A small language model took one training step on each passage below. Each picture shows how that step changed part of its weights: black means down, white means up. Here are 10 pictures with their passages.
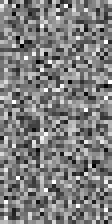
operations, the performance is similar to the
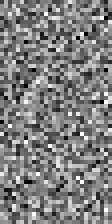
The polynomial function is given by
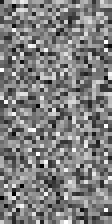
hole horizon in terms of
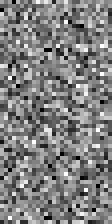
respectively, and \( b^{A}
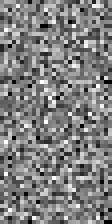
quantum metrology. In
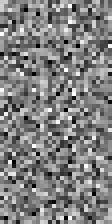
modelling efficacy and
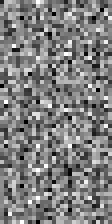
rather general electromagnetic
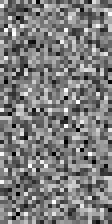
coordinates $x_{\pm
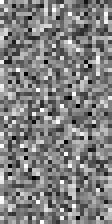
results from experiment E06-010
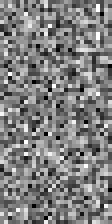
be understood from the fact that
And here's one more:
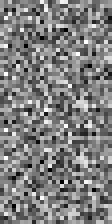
filtered bcd image
